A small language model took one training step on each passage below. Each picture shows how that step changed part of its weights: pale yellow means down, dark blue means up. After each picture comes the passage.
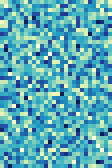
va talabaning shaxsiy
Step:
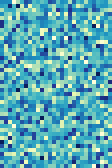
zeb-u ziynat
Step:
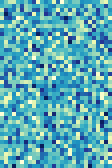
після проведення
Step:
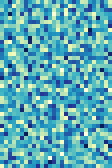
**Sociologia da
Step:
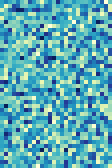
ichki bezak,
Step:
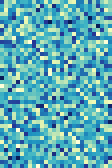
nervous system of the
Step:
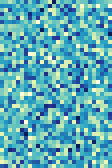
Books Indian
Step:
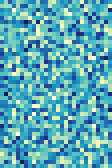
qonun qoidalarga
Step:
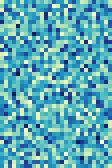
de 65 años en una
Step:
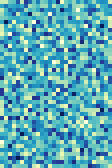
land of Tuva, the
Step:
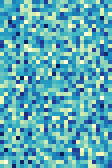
maydalandi va 1
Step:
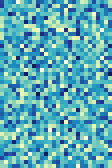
Б. Психология
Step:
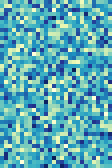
Teil ihrer
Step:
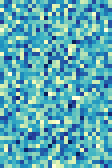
transformar a cidade em
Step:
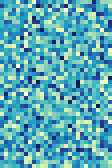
пунктах в
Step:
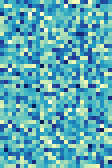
Decision Support
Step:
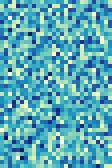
que se advierte un
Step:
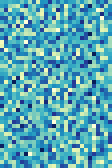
mobil texnologiyalarning
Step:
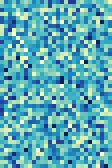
estas descripciones se
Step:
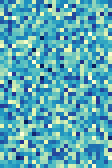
tahlil qilish ichki ishlar
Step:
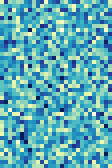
će učiti
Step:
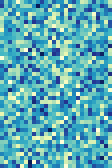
Как известно
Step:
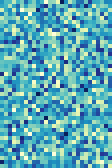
Bular: Fransuzcha
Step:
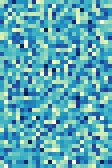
model pembelajaran
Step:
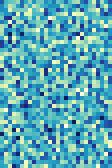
de ganhos de
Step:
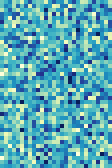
création d'un
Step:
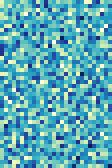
la causa del desurtir
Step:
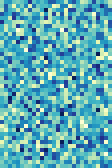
configuração formal de
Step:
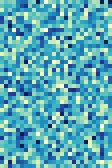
ustozlik qiladi.
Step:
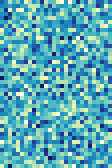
ou nenhum recurso
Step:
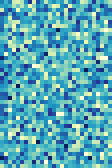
ve etkin şekilde
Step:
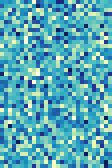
док би приказ
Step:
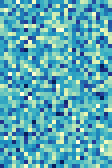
энг аввало,
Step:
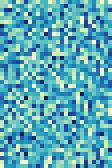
boshlang'ich sinflarda
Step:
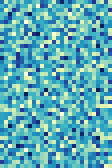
digo que una chapuza
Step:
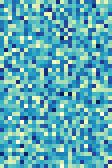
de sono para quem está
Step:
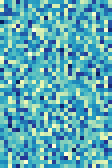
e de produtos
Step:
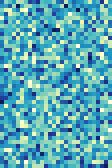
свои страдания с
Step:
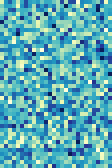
... Und dann
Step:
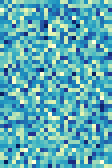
Pamplona Filho
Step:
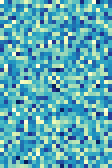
stava provocando,
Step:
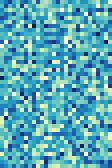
ou technocratiques
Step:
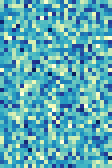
análise: Ter sempre
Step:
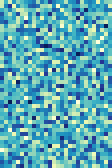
somente por alterações
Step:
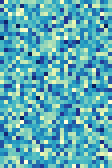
Гаусс как решил
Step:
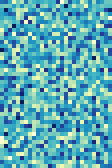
no se menciona ni
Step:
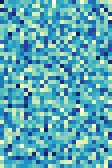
dysplasia of the
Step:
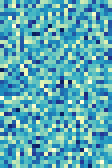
es selectivo para comer,
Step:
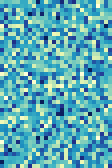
incluindo estresse e
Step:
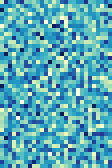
geokologik muammolar
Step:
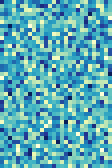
disciplines are
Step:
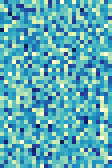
efeitos colaterais que
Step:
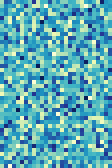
G h a s e m i,
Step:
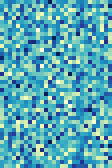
the subject. In the
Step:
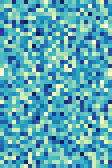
минг м³ сув
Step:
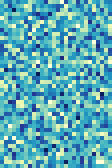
bir postmodern
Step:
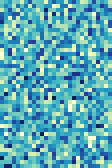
coping strategies:
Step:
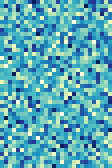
алоҳида турлари
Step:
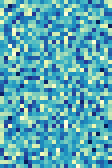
elements of historical
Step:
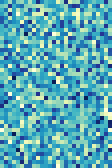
ushbu davrning eng
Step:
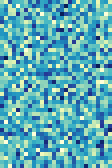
différentes sources
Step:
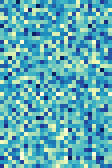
à 2. L'eau du
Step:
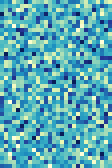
teknikleri çok
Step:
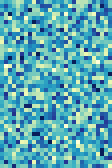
“яхшилик ва
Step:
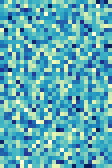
etc. PERCHÉ
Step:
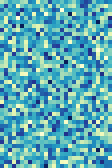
eines Autopiloten
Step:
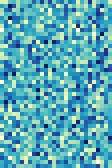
outcome: 2 of 3
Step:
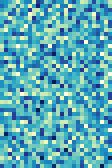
бу муаммоларни
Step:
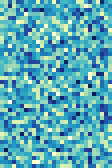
hodisotlarga yangi
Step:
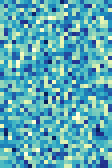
8 8 Matematiğe
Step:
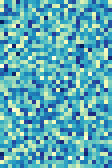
e essa busca é uma
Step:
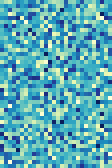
to this the natural
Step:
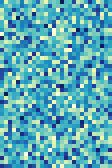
sarflanishiga chek
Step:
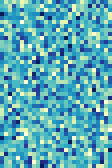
од 5 kV.
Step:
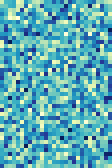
singoli individui»
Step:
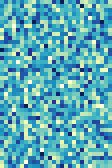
e conseqüentemente
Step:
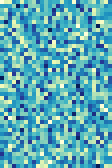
gente que pueda hablar
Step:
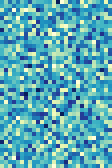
Ka_ka, N.
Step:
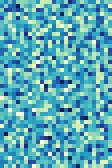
oddiy halqali
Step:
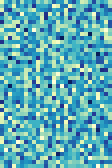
de convívio
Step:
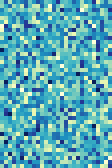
werden von etablierten
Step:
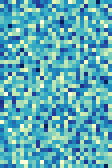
25 sites ayant
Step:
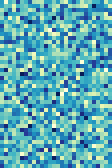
Bahwa Seseorang
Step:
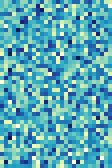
insanlar joqarida
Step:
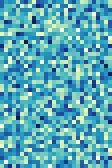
в международные
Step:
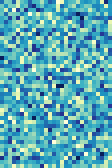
политики любой
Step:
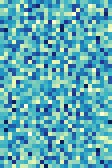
coleções do sítio
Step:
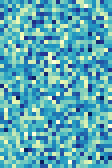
Tojimatov H.,
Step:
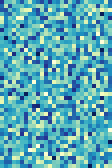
mineral tarkibi va
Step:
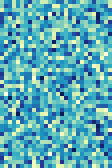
sóz sıpatında
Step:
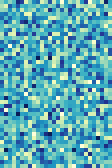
que a evasão deve
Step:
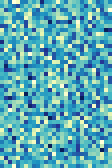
O psicológico
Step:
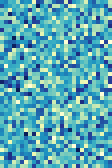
шедевры нашего
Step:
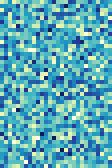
altijd heel
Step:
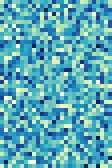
experiência da empresa
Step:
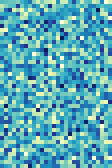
Planungspersonal in den
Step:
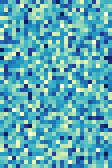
e suas operações não
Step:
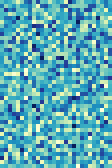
контента во
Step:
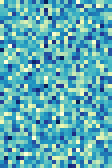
repair or reconstruction
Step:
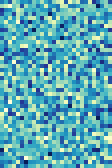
realizan proponiendo como
